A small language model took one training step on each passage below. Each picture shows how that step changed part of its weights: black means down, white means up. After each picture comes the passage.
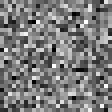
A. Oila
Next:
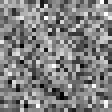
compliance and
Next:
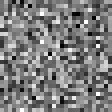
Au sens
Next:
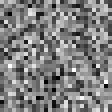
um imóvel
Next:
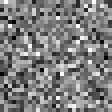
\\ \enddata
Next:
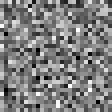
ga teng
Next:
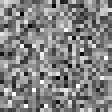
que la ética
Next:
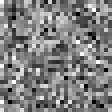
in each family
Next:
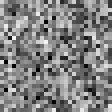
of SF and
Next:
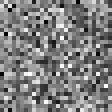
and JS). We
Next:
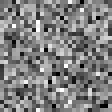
the lens plane
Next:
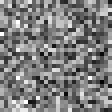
modeling of interacting
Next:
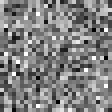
of strain (in
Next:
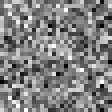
composed of
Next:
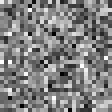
provided by
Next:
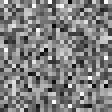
Bob can, by
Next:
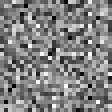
have guessed
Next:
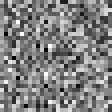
model that can the
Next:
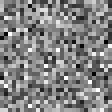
not be able to
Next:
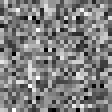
1 item, yang
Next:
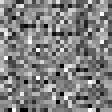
ello, el
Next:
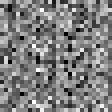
a et al.
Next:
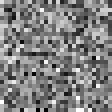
a realizar las
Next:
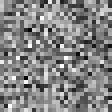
there has been shown.
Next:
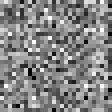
no qual,
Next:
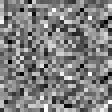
failure in
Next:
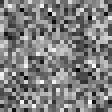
ineligible by
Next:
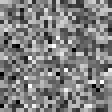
no contexto da
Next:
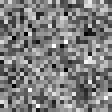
dos Santos
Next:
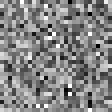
times, the
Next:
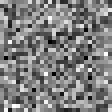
angular distribution of
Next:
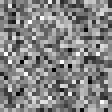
only are stable
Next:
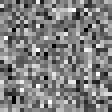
the de Sitter
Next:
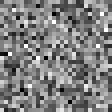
the torsion
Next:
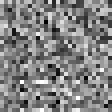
a introdução
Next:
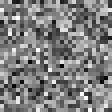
This effect is a
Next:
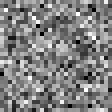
in Table 6.
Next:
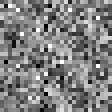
the WKB
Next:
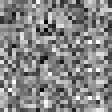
1}$ and the
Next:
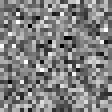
acaecen en
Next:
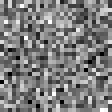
model. We first
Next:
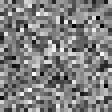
\caption{ The
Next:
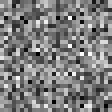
entra en las
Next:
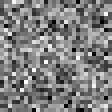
and annealed
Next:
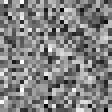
anomaly for
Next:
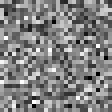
York: The
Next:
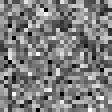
\left( {m
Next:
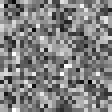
report on the
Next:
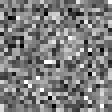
u igri
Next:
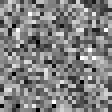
и местного
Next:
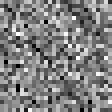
again at the
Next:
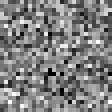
$W$ is such
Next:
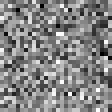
can see that in
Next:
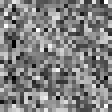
the reliability
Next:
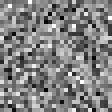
les permita
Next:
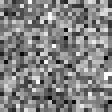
line waves,
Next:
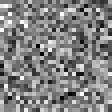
usual neutral
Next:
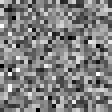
carioca a
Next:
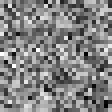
are suppressed due
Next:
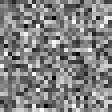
The substrate
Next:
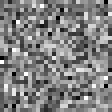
methods (valid
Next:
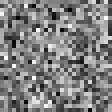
the photon number in
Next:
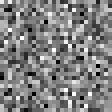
a aplicação de
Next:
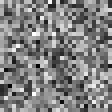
introduced these
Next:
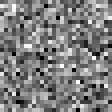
3D picture
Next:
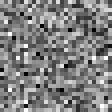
adversary can be
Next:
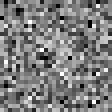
bond length
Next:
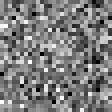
next term
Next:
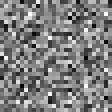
– *veb
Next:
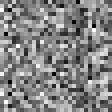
and thus the
